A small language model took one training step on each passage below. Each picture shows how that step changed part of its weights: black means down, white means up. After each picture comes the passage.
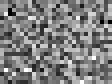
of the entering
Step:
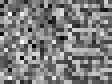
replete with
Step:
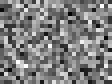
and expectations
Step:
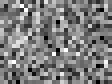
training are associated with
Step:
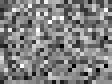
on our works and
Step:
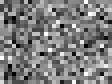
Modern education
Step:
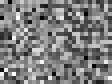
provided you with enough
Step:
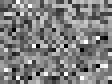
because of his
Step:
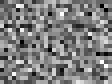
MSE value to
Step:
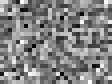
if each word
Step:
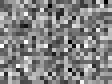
illustrated in
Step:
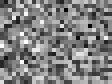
acts as an
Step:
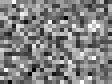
of the bone
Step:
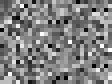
map sequence is
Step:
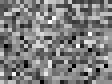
on agricultural and
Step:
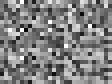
the statistical test using
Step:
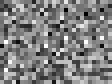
a similar requirement
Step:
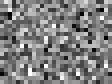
groups to shape
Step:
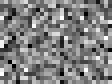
leading to negative environmental
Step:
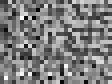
significant relationship between
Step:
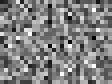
included in the
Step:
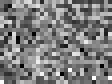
sending and
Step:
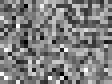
explored user experiences
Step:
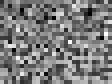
principals should
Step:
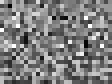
of insulin
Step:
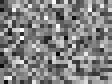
incorporation into a
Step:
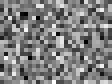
limited harmful
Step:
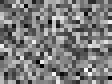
possibility of using
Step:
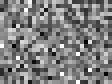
have been employed as
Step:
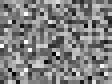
the updated
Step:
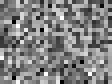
field's scientific,
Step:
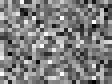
and OPD
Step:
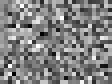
domain as the set
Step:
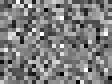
may be used for
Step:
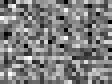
not result in
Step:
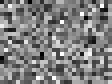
total scattering
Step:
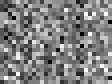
tools commonly used
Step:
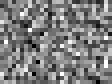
was reported from 2
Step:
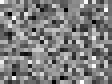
a round
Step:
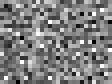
the information and
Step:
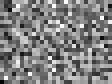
the former
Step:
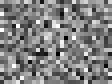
major aspects:
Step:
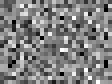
is a table
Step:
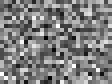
of primary length
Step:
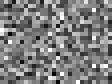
of recurrent
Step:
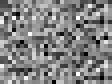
with chronic
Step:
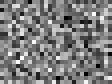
This deliverable
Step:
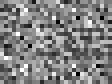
both formal and
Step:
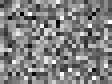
low frequencies and
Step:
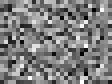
in which a
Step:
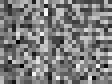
individual, and
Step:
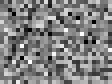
developments above will
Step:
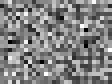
The gradient
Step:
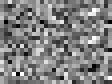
public agencies at
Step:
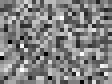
in the right conditions
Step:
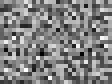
in the early
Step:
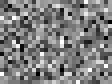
negatively impact the
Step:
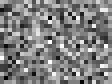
in the teaching and
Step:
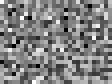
6 months.
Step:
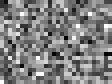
measured and predicted
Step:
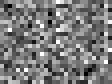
load. The
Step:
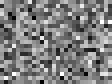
entailing a
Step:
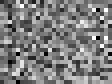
case of a
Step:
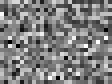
plants on surface
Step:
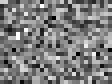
the buffer
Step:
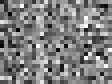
experimental data. The
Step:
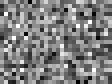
automatically into
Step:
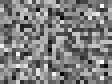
study the pattern on
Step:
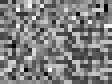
but, in my
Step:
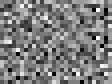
in the case of
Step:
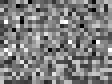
of aromatic
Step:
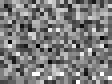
the channel
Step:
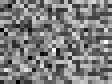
of the plastic
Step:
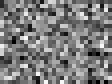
using ground fine
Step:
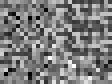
of large proteins
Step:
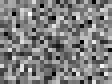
the notion of
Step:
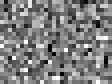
were administrated
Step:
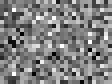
on the results which
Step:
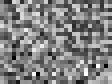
as of May
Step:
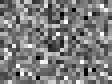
dependence specification
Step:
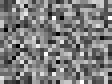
of our analysis revealed
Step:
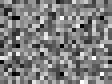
Theory, Method
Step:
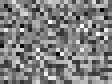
the cap making the
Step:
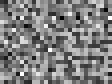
analysis selected the sites
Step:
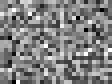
their research as
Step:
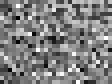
Second, since
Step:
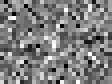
Total turnover
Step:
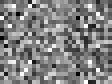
by taking into account
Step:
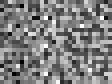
for Cancer Research
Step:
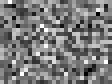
implement. However,
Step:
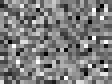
CO₂ and
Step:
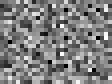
very important factor in
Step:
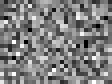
continue to increase
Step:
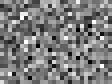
However, farmers express
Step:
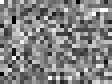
are the author's
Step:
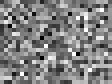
High resolution
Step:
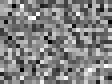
Aim: The
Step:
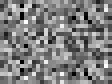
not have internet
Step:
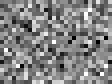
onset) was
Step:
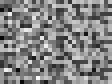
in China, and
